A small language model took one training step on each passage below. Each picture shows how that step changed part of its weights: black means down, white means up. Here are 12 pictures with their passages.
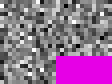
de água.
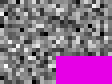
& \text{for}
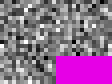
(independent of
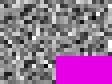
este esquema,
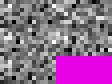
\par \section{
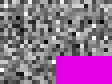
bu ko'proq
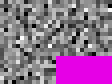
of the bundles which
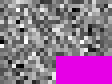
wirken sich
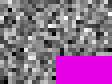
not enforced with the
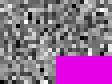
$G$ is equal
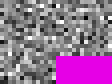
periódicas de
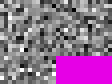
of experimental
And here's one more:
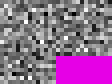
$\omega=0$ and
